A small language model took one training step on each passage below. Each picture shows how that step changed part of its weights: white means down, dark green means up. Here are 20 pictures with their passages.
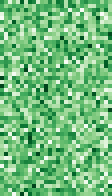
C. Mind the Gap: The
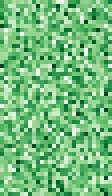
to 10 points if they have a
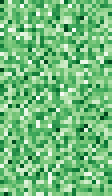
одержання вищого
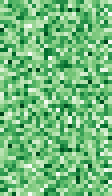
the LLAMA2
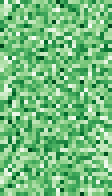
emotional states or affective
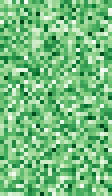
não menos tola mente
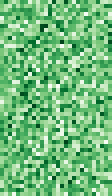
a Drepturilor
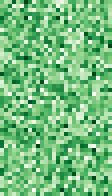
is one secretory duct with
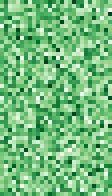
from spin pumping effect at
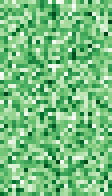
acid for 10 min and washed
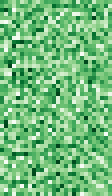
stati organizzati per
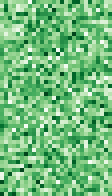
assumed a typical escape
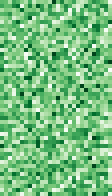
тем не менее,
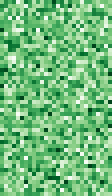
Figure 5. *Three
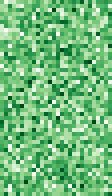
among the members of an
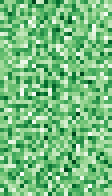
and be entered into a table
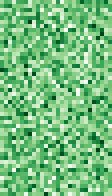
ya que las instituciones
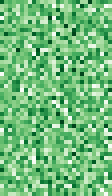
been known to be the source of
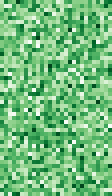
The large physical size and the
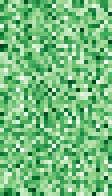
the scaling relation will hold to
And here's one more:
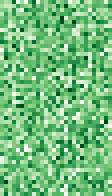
could be motivational,
